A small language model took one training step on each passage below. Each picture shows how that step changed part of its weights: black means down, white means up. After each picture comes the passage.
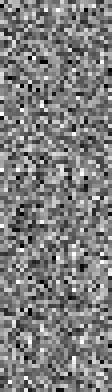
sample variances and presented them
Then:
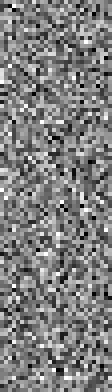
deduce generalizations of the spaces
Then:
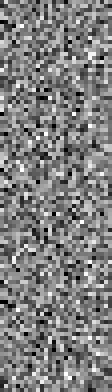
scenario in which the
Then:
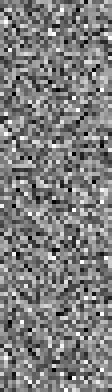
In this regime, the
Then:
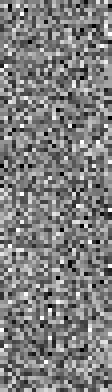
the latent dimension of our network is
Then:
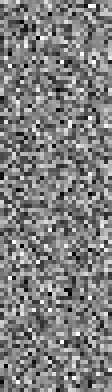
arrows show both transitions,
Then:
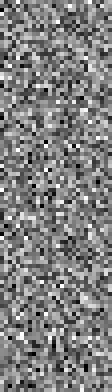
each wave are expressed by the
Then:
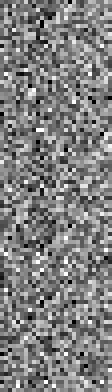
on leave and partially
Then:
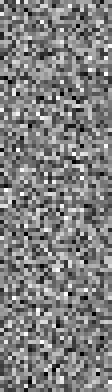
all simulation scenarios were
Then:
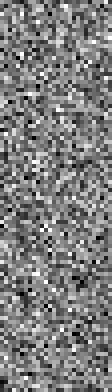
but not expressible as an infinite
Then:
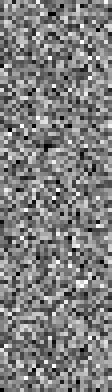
the above four methods. To
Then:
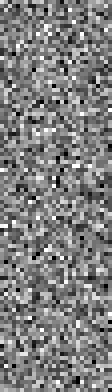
$\mathcal{V}_{x}$. Let us
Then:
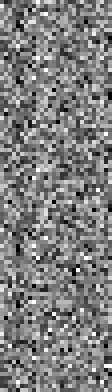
< \eta < \infty \qquad
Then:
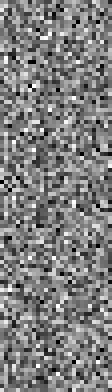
decaying to a lepton
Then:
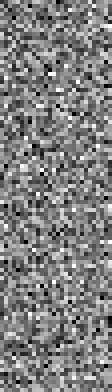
$z\rightarrow x$ and
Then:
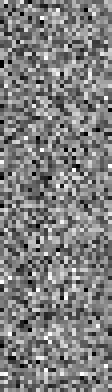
exponentially for large distances
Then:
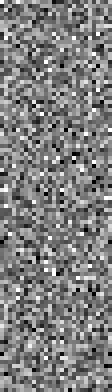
$\phi$ are approximately
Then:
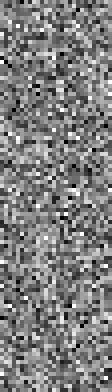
To determine $H_{\rm
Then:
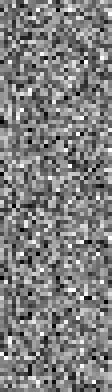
series} In 1940 and
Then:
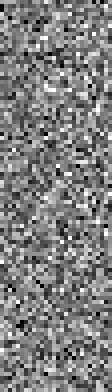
major exception is the
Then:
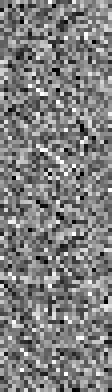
at the source to $1 : 1
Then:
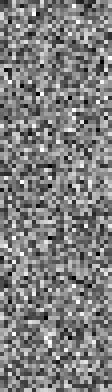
focus on the critical case
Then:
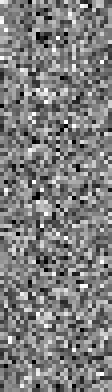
applicaations, Canadian
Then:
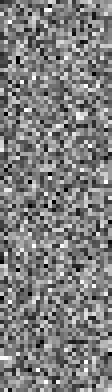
milliseconds. The short
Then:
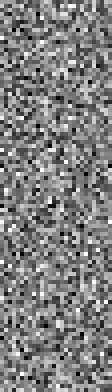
better than those obtained in
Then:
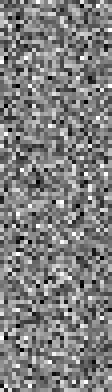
\sum_{m\neq n}
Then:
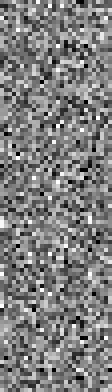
different types of correlations and
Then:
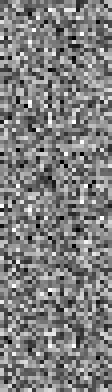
Consequently, the interface between
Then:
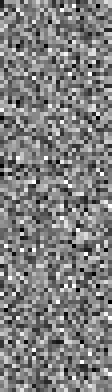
For solving unsteady
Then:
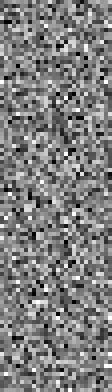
free $\ca$-module
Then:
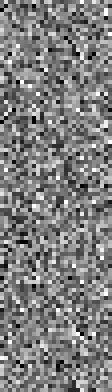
in~\eqref{eq48} and
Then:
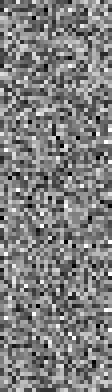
by the choice of $\eta$
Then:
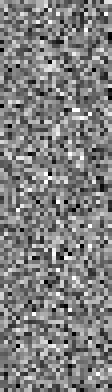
of Small Devices".
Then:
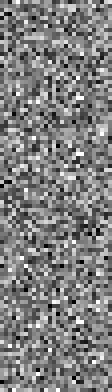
between the interest rate and the
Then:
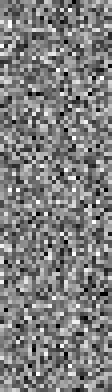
composition algebra $\mk$ satisfies
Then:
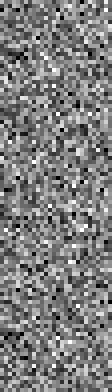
multiple transactions. Using the
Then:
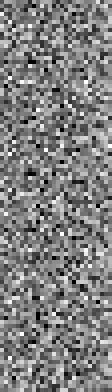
in time. Next, we use
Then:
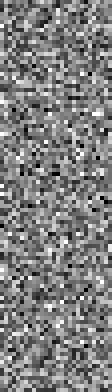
for different situations as a function
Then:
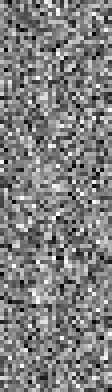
increase of the gas temperature
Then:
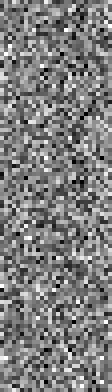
state of the programmed value through the
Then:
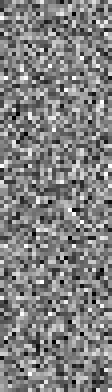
obtained the intrinsic UV
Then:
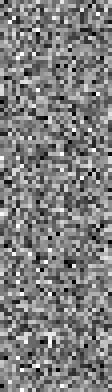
been made in observations of the
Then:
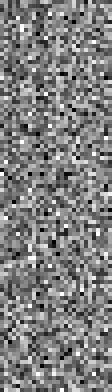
increasing either $N$
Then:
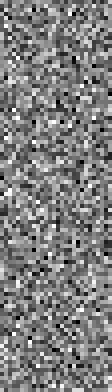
is expectation with respect to
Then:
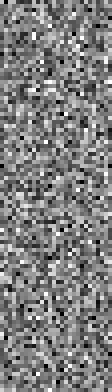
four dimensional spacetime manifold
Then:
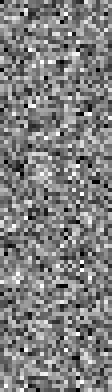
wave functions for deuteron
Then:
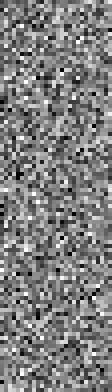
scheme, as it is done for
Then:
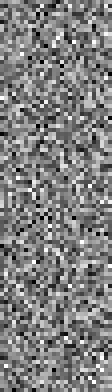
in-medium rho spectral
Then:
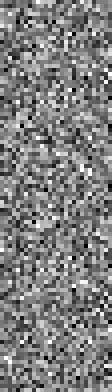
\noindent(5) We have
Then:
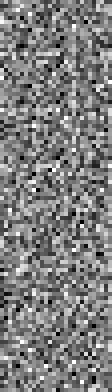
space equipped with the
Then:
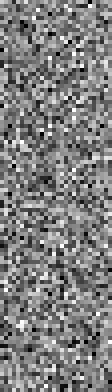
the potential exponentially growing
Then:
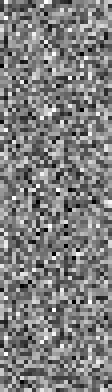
and in particular above 1 K, the
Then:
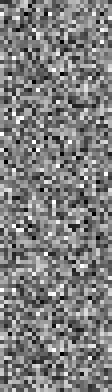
evidence that the string spectrum
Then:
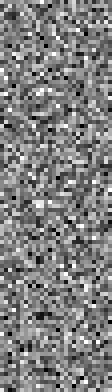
b$ with $a=2\pi
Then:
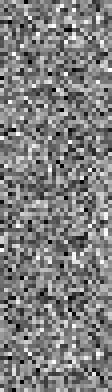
the effect of the propeller
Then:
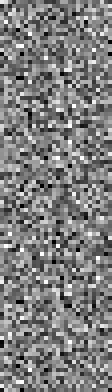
implication $iii)
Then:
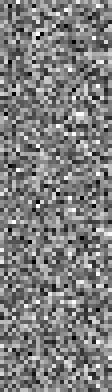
enough. \end{document}
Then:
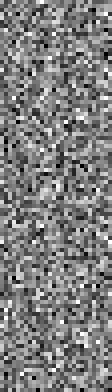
TeV are predicted.
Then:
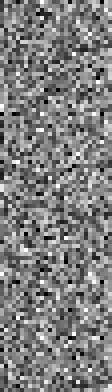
established by comparing
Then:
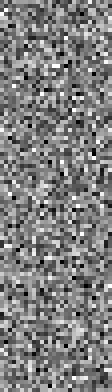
the inverted case could be
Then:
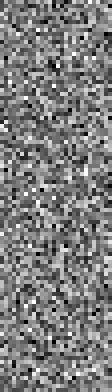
in the previous section. If\ we
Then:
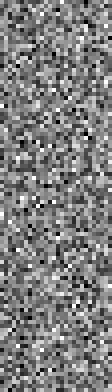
realized gain in arrays
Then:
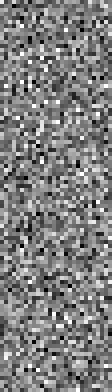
varieties over $\KK$ and
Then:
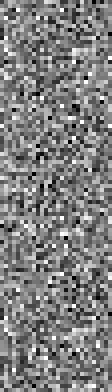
requires additional effort in
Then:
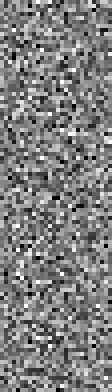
The function $\hat\tau(s)$
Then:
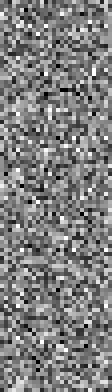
present the detailed convergence
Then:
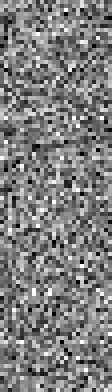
is rather founded.
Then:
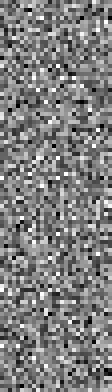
\\ \textnormal{dim}_{\textsf
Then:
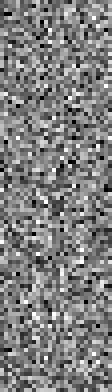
with respect to $0^\circ$,
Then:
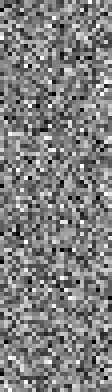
determine whether $\rho
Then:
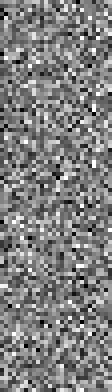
but one detected fire was
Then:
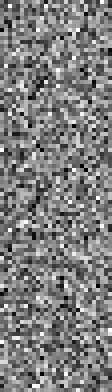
choice} for the length of one
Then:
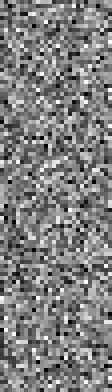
scales by dispersive
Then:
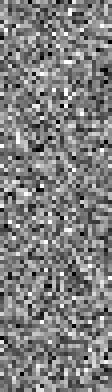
to $n=0$ for every positive
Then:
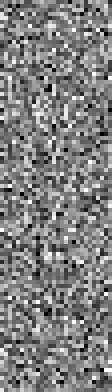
a higher value than that of the
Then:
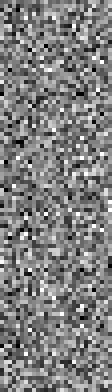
determines a vertical vector field
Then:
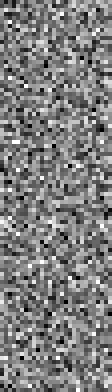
coherence. Dividing the
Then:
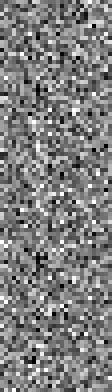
we will necessarily assume to be
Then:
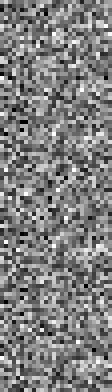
and relevant parameters for
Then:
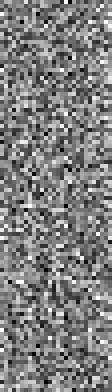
plot the dependence of the
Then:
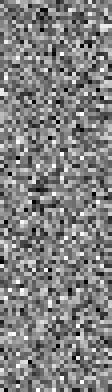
$d=2$ contains a
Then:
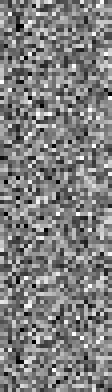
\cap \sigma ( \theta),
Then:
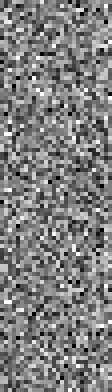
only a crude result. Thus,
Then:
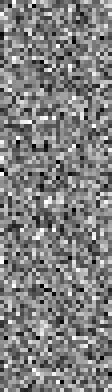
find that $K \cap M \ne
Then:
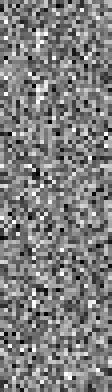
not necessary in abelian
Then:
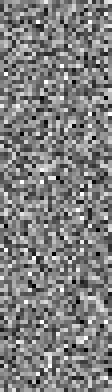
of distinct points. Recall
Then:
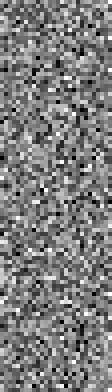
be constructed for Lyapunov
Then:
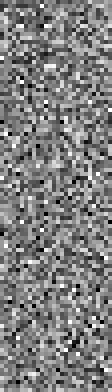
as a simpler variant of
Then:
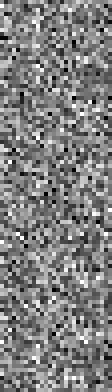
Then from (3.1) it follows
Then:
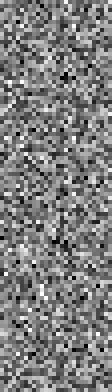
construction of the Lie algebra type
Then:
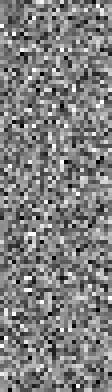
\lesssim C_{\text{up}}
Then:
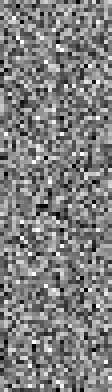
are not dual, still
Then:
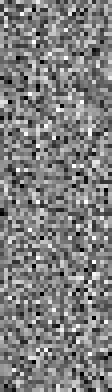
is an eigenvalue of
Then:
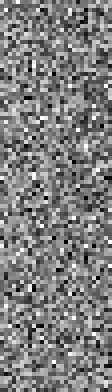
modulus, $\rho$ is the
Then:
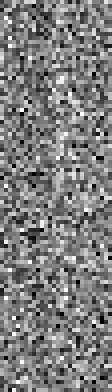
our collected subjects.
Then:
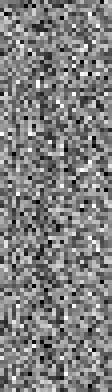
or more precisely from Lemma
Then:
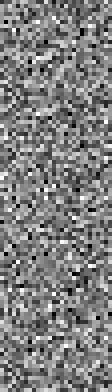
The later indicates a manner to
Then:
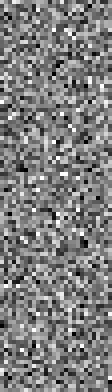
particle is stable. Such
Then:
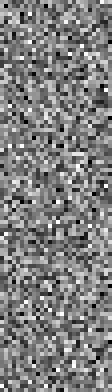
the existence of identity in all
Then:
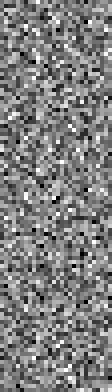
(i) Suppose that for
